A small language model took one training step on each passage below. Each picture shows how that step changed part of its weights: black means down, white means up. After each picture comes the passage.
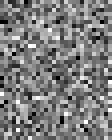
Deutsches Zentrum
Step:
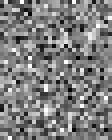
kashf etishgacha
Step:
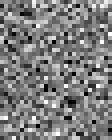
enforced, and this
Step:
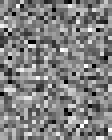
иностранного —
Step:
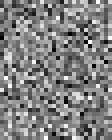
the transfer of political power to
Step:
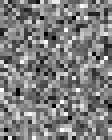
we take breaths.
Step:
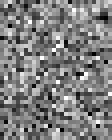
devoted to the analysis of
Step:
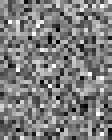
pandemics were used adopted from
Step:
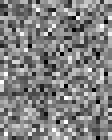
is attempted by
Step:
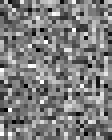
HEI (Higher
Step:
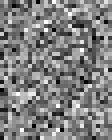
populations of the common
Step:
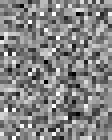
needing to understand each
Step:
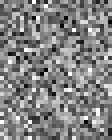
de perseguições aos
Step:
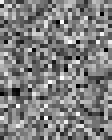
cancer observatory. In
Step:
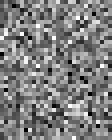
Sleep was the most
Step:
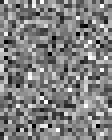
of equations, the following
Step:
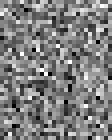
services from the following areas:
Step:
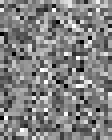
lực AI cho
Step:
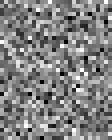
was considered statistically significant. Data
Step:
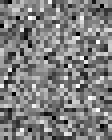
prática é comum para
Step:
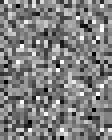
of GMT combine the
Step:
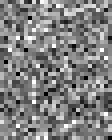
games are played with
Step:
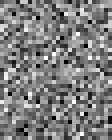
для розвитку
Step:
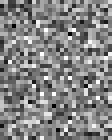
pocos meses
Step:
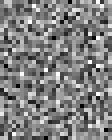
to the traditional one?
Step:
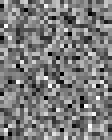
iqtisodiy, ijtimoiy va madaniy
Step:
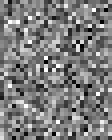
Это происходит
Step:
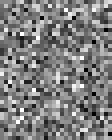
physical and mathematical
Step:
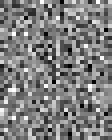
the soil profile using a
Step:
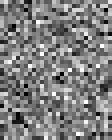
pues Mariquita
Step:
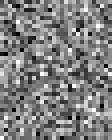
other Tafel fit
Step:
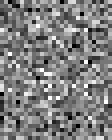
Hasan Kayfiy
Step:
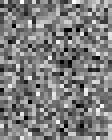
la résistance arabe
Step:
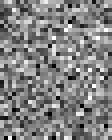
draw links between
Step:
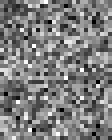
false positives. The
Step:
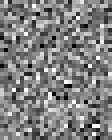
and RIS. Finding the
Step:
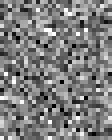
creativity. According to
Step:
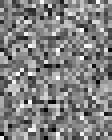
the simulation output data and
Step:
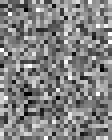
funcionários sempre
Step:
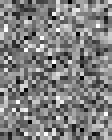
yangi uslublarini,
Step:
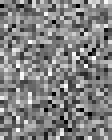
con necesidades educativas
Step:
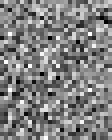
limiting their applicability as
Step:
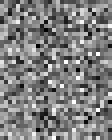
НБС им.
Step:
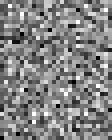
asfaltamento da
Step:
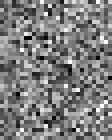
the United States processes of
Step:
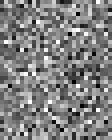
from the European Union's
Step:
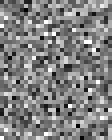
institutions** in 2025:
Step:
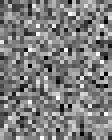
(SCA) is a
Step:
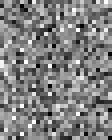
all inclusive practices. This
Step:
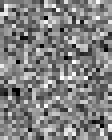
space. In doing
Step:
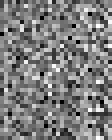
hududiy iqtisodiyot
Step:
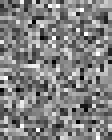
stronger prognostic
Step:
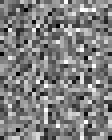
العلامة التي
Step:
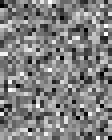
3º poderá ser
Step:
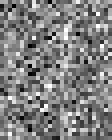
desempenho e de
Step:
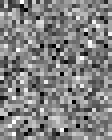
motorsport on the
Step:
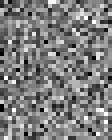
1: Myrdal
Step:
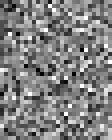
Romania expressing
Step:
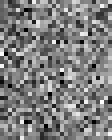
American Sign Language
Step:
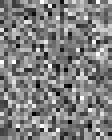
the last two decades.
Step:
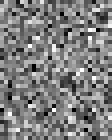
системного аналізу,
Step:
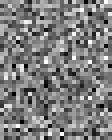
lessons?* 2.
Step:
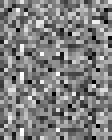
validate the characteristics of the
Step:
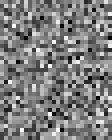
scheme. According to the
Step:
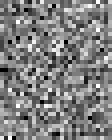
its kind to allow fans
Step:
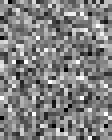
month in all regions.
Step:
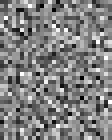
imkoniyatlarini cheklaydi,
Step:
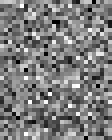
are clean gases
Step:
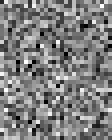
of therapy. The aim of
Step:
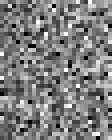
conjunto com uma CPU
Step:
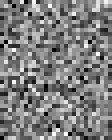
milk duct and external
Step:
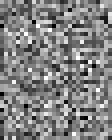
airlaid technology at
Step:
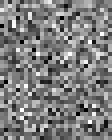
"Deep Models of
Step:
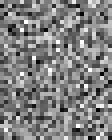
deve ser entendida
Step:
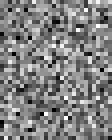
ambientes controlados e
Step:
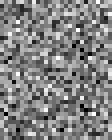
formation of physical concepts,
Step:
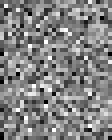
yaqin karbonat
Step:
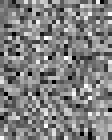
For example if a line
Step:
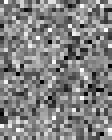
specification was performed in
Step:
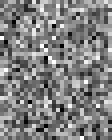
been organized annually by
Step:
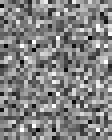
transforming nation through
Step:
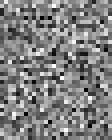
Manual de branding
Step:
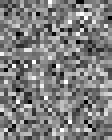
1. CERRI,
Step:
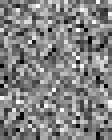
first national cultural centers in
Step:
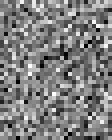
breast diseases during pregnancy and
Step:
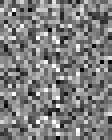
AND DIGITAL
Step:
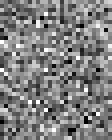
two models in this way
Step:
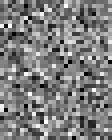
constituie nu mai
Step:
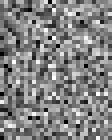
Electrical Resistivity
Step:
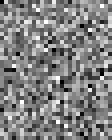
in the state under conditions of
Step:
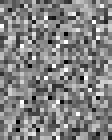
[The history of the development
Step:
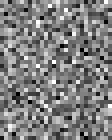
feature of which is the application
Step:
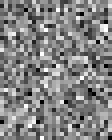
unusual amount of attention
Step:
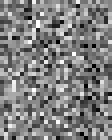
implications and recommendations of
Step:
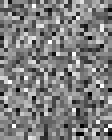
and social aspects (1).
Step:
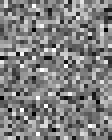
and in evolution. *This
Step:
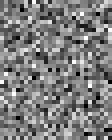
groups. Such models might
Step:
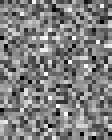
только после операции
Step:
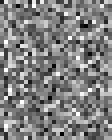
of quality education for its
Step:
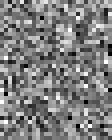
regularmente las superficies
